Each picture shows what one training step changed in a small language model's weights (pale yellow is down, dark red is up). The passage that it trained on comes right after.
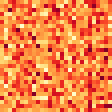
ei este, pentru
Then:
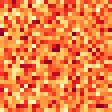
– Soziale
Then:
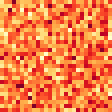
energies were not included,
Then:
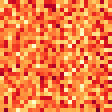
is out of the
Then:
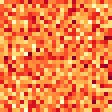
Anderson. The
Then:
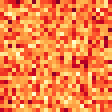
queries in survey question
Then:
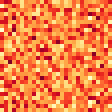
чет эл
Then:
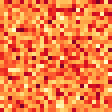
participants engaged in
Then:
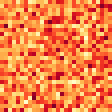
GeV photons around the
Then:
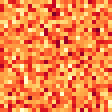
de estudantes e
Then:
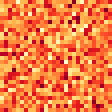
lines are the sum of
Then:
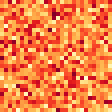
“Biz usı
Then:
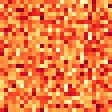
counts for the
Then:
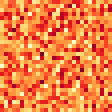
the meson spectrum
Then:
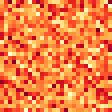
davomida start
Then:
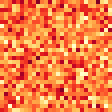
hech qanday
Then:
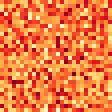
which then dissipate energy
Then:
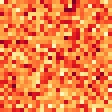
amount implied by the
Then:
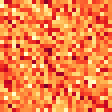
со стороны
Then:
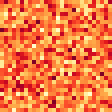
Wir beginnen also
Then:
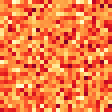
voltage between its two
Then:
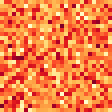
order to avoid any
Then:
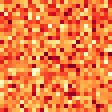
which results in the
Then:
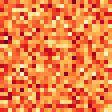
esa nafaqat
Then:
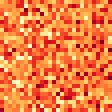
each variable and its
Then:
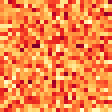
o analiză
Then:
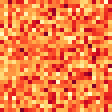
Chief Editor
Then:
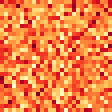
training and validation.
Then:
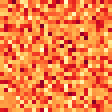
the intensity at the phase
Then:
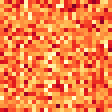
than the pumping
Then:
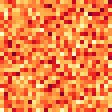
phase do not appear in
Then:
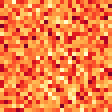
since it is degenerated
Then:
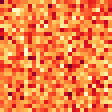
pelo estudo.
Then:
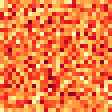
length scale which is in
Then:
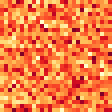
torno a 28
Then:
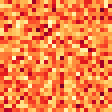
and obtains the prediction
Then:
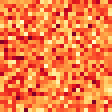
order to evaluate how the
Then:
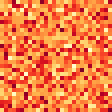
four Fermi points left
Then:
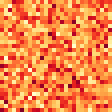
do/e sobre o
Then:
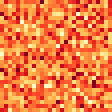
arise naturally from
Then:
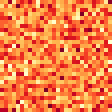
converted voice is
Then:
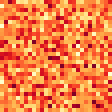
be found in the papers
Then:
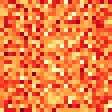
the standard numerical integration procedure
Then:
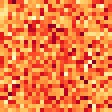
M. Díaz
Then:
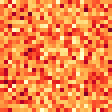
hypotheses are
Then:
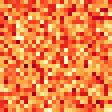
into orbit, the
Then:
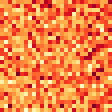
провідними є
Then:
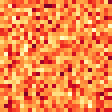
segregation energy is
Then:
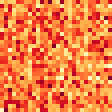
turli xil
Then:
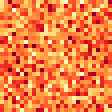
includes the returned
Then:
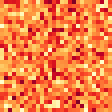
in 6G:
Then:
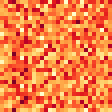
the forward scattering
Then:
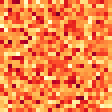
- Os pais
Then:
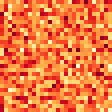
$d$-dimensional theory
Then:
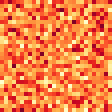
the ESF programme
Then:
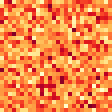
учун зарур
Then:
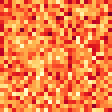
instalados nos
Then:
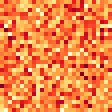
Furthermore, in-car
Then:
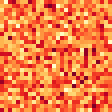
is a crucial point
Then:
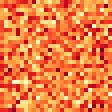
parameters make pulsar
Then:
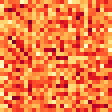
\rangle} \approx
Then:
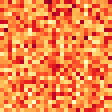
habilidades que le
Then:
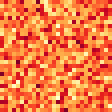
to evict that data
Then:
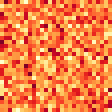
on signal reconstruction, and
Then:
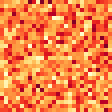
client CB
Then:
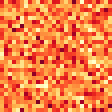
a factor of 10.
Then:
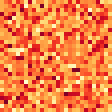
formalised by means of
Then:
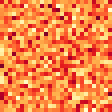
do aluno como
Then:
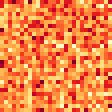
Abril em
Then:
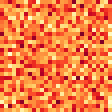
assimilar e
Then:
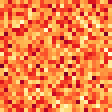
evolution of this kind
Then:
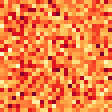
bir oylik
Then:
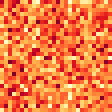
IJODI VA
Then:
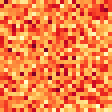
fields. However,
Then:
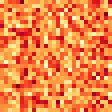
fait, il est
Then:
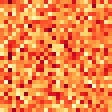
SM acknowledges
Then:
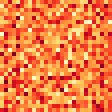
measuring the observables
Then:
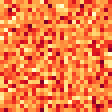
shown is the probability of
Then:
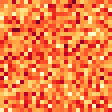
3. Karimova
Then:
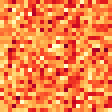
& DDIM &
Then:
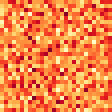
The associated filament showed
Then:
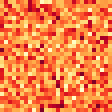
resilience of the
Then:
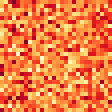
scattering is described by interaction
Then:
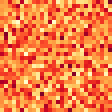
networks will have capacity and
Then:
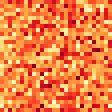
Junior FC
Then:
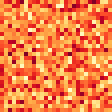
than spherical.
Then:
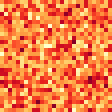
which are assumed to be
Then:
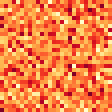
globular cluster
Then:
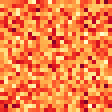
de la investigación es
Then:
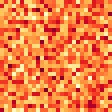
in Figures 7a
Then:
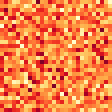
the comb runs
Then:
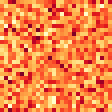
de Inspecteur der
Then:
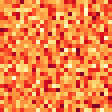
outros mencionados
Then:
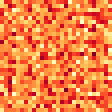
УрО РАН
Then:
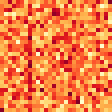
e urbanização
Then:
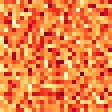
This assessment is
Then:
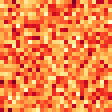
5 cycle pulse more
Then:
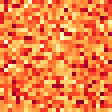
isotropic compression with
